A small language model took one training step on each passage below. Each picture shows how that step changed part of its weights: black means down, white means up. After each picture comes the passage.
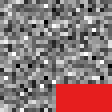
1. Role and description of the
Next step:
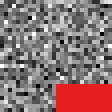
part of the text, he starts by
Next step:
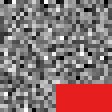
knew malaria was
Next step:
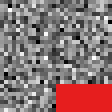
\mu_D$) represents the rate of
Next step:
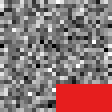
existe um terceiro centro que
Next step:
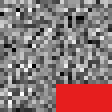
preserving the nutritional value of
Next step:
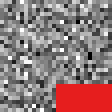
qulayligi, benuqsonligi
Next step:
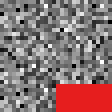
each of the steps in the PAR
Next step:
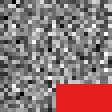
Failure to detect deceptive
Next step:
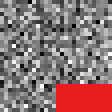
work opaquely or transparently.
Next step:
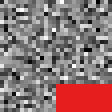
obtained but they do not correspond to any
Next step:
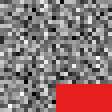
in the most recent release of the
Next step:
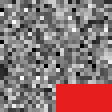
văn hóa sài
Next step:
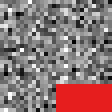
& design phase of software/system
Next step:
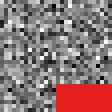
ZEM scenario. Summary of
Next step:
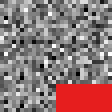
creative content to increase the experience of
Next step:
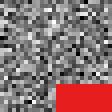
; aire culturelle peulh
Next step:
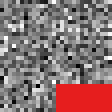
Papers of Sciences)*, 2010.
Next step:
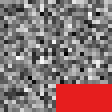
reference to RESKILLING
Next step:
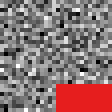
digital experiences but also raises critical privacy
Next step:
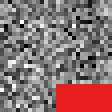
realizou 10 capacitações técnicas,
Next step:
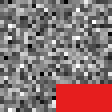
ishonchli omillaridan biri –
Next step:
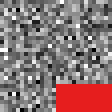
(PT) - Continuem a
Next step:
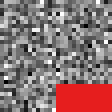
precedenti. Inoltre,
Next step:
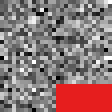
difference policies and regulations in different regions and
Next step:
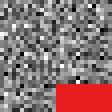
resolution of 0.1°.
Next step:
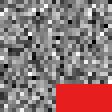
se encontraron en promedio
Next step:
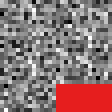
computer networks, since it is more efficient
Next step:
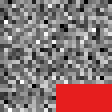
gantry part of the developed machine a
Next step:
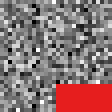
. 2.3 Calorimetría
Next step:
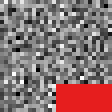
de Propilven S.A.,
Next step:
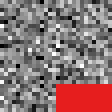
sí, no puede impugnar el
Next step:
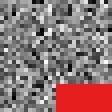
antioxidant activity of the selected
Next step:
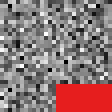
tone, details, or emphasis
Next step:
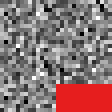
[2]. Early and aggressive
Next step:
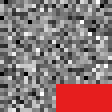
percentages by stage was then conducted. The
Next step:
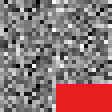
ini sesuai dengan latar
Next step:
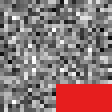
Keywords: *Appreciatory
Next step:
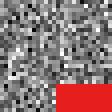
February. At the same
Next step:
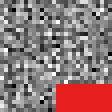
lymphatic drainage have yet
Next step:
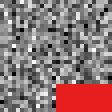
shaxsning yangi g'oyalar
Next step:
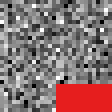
qarang). 2-rasm.
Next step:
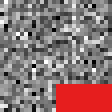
high-risk doping substances
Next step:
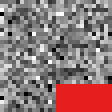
Terining rangiga, toshmalar bor
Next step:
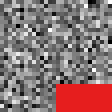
jobs, either as catalysts
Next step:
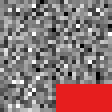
|V_0|$ manifolds
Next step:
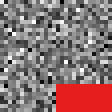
which, in turn, permits the
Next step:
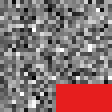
and gender identities in criminology and
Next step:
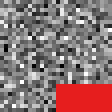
albumin (99%) and α
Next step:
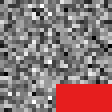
comité d'audit et le
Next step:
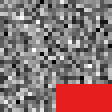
Product Experience, Interactive Experience
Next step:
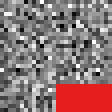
identity makes him feel assertive in public
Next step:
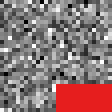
dried for 7 days on straw
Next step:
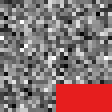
legalidade de atos pela administração
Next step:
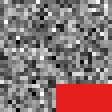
Ekiti State. The study specifically
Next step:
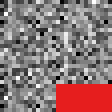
los siguientes criterios y
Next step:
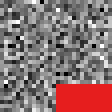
his last. No doctor arrives.
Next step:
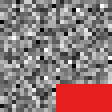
the main parts of the concept map, we
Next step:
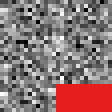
yuksaltirish va bo'sh
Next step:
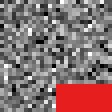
racionalista antropocéntrica
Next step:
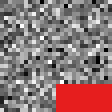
AND SYNTHESIS OF
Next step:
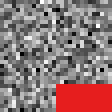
volontario dono di sé
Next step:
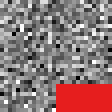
you use to seek this information? -
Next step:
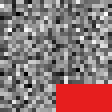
serious public health problem caused by the
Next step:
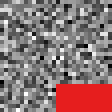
modelį galima naudoti
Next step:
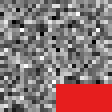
los que se creen que están
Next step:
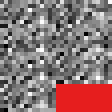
casos uma vez que muitos casos não
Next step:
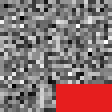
and Information Systems September
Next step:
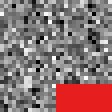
Допускаем, что
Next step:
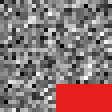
epidemiology and risk factors for
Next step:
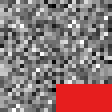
months including: - modelling the optimal
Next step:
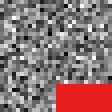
months since April, the
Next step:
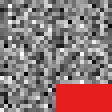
manufacturing companies that met the criteria with
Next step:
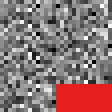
Hasil pelaksanaan penelitian tindakan kelas
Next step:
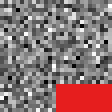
performance of UGSs. More
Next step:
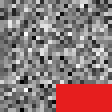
antibacterial compound whose working principle is
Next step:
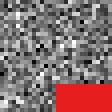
Accessed October 18,
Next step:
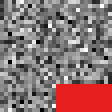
for the production of various oilseeds,
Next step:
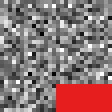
and integral part of our daily
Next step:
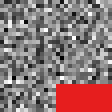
partners have given freely of their time,
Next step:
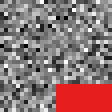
Four ecosystems arise at the first
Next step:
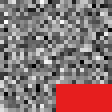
region. Besides, the evaluation
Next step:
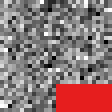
tropical. - Chemical
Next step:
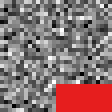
pruebas documentales. Contacto
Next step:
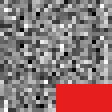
internal factors, it is necessary to mention
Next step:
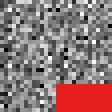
landscape-level planning to avoid
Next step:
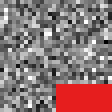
demanded, the entrapment of the
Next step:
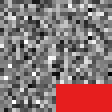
dazu wird momentan ein
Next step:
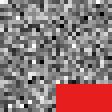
in the spent caustic wastewater include
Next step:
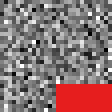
the alloys during EIS testing.
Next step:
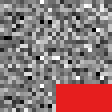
have developed in recent decades in all scientific
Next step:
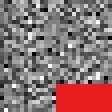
*Elementos sobre a formação de
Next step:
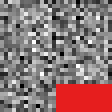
successful returns against the political or financial cost
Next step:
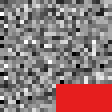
their full name and time zone preference
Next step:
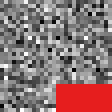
Internet manbasi// you
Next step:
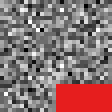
El Círculo abierto,
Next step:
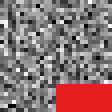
histuyg'ularidan darak
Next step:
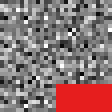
Hospital and sterilized by exposure
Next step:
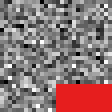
mediatsiyani sud protsessining
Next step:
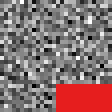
in the electric power industry. In
